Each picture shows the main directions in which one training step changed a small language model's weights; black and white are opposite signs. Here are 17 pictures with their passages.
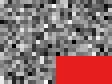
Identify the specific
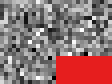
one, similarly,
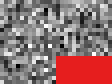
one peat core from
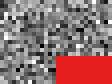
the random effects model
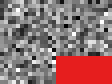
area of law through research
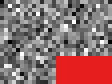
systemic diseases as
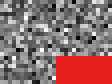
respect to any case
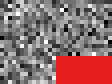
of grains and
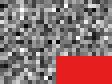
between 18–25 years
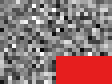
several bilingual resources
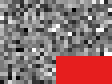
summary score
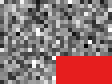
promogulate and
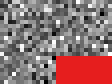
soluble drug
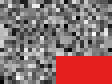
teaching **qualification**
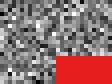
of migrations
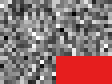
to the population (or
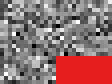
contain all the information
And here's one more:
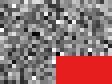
it is not merely
